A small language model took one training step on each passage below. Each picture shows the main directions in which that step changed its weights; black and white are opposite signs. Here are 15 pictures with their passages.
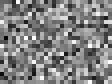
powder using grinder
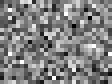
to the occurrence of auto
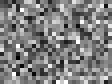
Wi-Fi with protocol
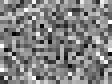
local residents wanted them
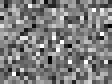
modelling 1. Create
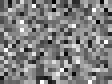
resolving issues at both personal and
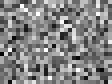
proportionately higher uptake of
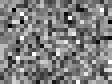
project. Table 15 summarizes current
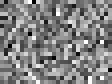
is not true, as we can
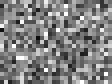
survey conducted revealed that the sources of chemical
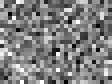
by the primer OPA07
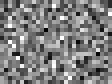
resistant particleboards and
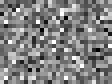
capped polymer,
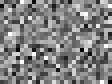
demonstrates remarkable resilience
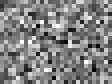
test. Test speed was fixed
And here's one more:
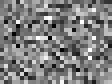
Isaac Newton's
